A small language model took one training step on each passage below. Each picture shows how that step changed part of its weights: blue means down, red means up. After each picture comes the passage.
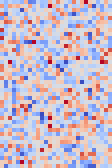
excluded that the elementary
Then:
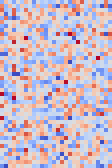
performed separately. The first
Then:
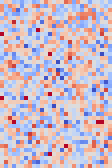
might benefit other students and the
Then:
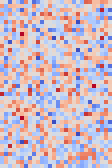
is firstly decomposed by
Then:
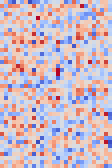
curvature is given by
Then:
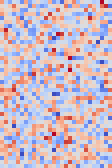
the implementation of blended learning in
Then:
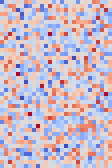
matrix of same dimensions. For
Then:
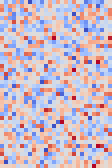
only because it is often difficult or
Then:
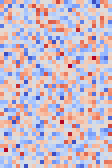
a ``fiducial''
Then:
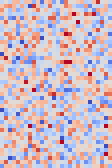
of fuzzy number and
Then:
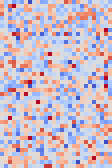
not translate into significant differences between
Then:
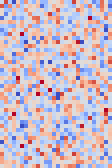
adjusted on the basis of
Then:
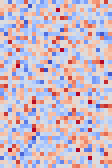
the local permeability.
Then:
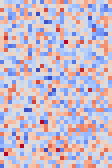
foramina in the left
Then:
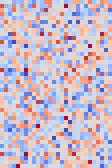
are flavors and the
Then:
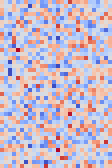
the work reported in this paper.
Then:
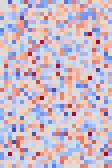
the charge and energy loss per unit
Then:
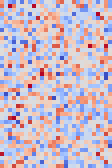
cooling flow model is not
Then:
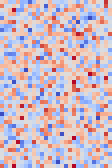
targeted phishing
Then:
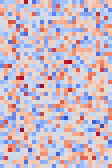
uptake. These underlying
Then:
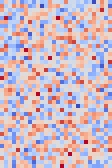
then by constructing models of
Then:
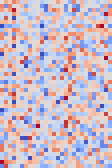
18.34), likely due to
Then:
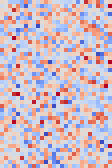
values. The values for these
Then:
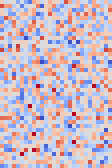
art, digital culture and
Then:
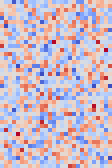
anonymized image with the
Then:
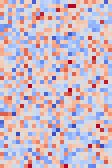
discrete solitons and nonlinear
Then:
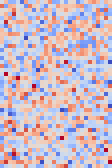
2017. Cost estimates were based
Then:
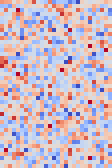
(cf.\ Judge
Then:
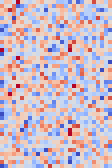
2000\% higher than the
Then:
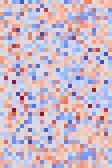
features are superimposed --
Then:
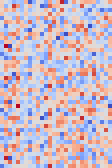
agriculture in the country like
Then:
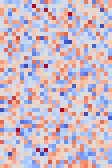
and Sun, H.,
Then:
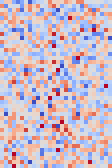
antiaging therapy for the
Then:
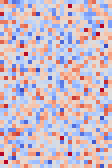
quantum circuits, followed
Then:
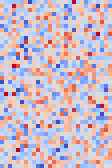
us the values of the elastic
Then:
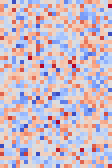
results indicate that the directional
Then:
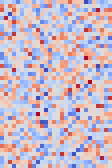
were more common than males.
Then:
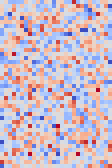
data points with an average relative error
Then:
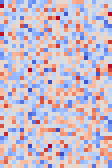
s$ are plotted. As
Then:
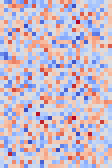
is in the first instance only valid
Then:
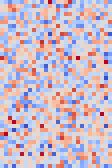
by the intensity modulation which
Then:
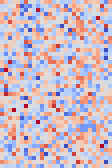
The drifting rates. The
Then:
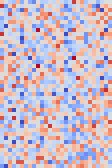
first give some cautious
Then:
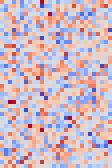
For DTA prediction, model
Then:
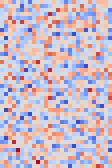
All authors actively participated in
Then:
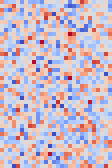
explanation for the linear scaling
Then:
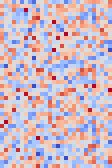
effectiveness of institutional
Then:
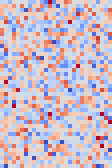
compound no. 2 of this
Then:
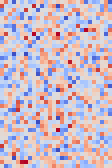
carries out the filtering
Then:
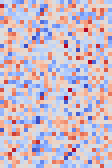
are small in size, each
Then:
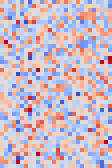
to achieve its goals and measurements
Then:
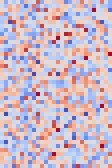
Mary Meyer and
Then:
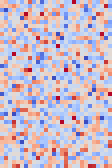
model has $T_{\rm
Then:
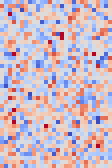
only at an offset $\Delta
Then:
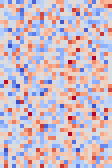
re-parameterisations are
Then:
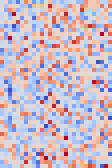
type 2 diabetes.
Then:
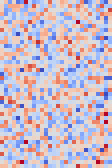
is permutation of
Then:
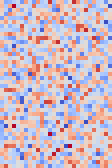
at a photon energy of
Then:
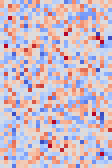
MAPP increased with increasing
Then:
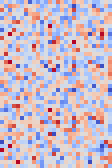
operates in either of two different
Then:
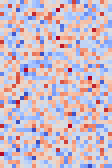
equation, the equations of motion for
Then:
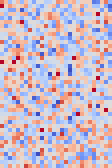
superfluid state corresponds to
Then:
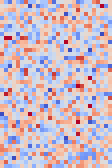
the biphasic system
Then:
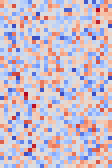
light does not notice any
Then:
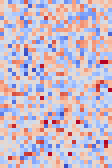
the image to display the spatial
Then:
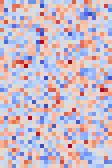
competitiveness among these products
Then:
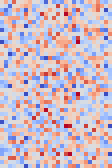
d \text{ divides
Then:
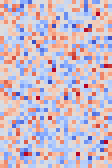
market has become one of the
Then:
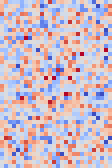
which can manifest investment
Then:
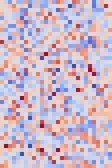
the recombination of
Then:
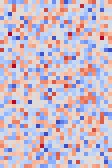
data from the World
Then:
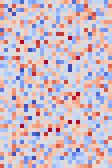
can go freely to its
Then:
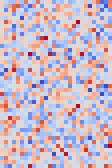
training without permission. In this
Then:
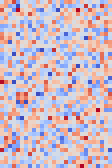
their widths. {\em The
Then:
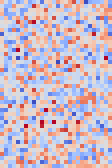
work is to evaluate the chemical
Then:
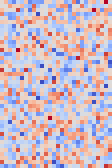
qualitative properties for
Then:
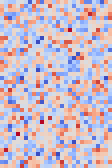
or paralegal had to
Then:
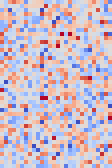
defined \begin{align} z
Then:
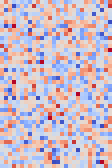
= {Lecture Notes
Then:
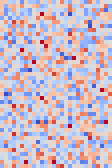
predefined rates, every cell
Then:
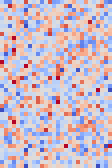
90. Finally, the
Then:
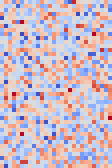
authors performed a similar testing
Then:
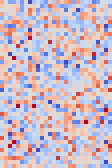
two prescriptions to
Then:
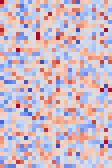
The conducted study proves the
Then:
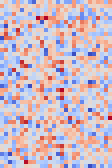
calibrated distance measurements from
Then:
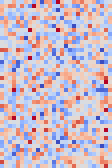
of colors for six graph
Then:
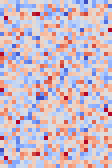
Sensitive Sensitive
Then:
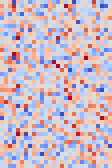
significant obstacles to the
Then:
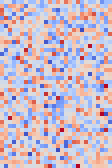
thereafter for the application of
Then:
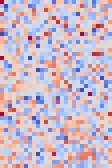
teleportation} process
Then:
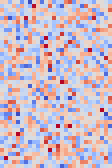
to date, NWA
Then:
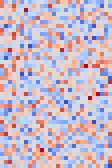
no problems during follow up. The
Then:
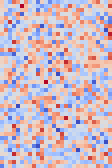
efficiently integrate simulations, data
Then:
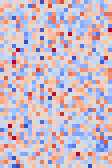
of customers; -
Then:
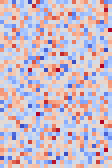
White, N.
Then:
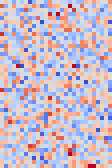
expects magnifications of about
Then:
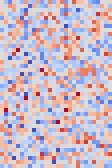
the band character being mainly of
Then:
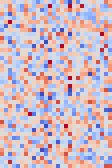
standardized questionnaire.
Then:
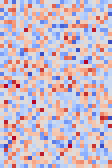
ground truth (black)
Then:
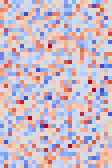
coefficient St Strouhal
